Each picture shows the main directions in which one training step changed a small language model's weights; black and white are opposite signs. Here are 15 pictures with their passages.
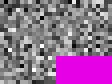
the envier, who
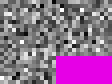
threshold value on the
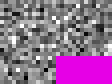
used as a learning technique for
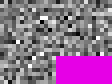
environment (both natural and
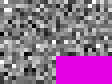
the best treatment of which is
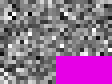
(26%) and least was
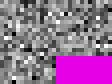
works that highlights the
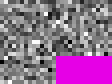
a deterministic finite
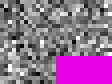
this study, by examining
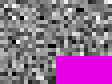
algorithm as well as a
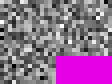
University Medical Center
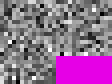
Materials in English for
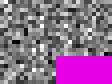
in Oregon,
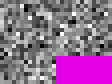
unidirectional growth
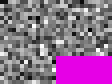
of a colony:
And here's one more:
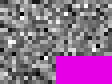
third operator to take on
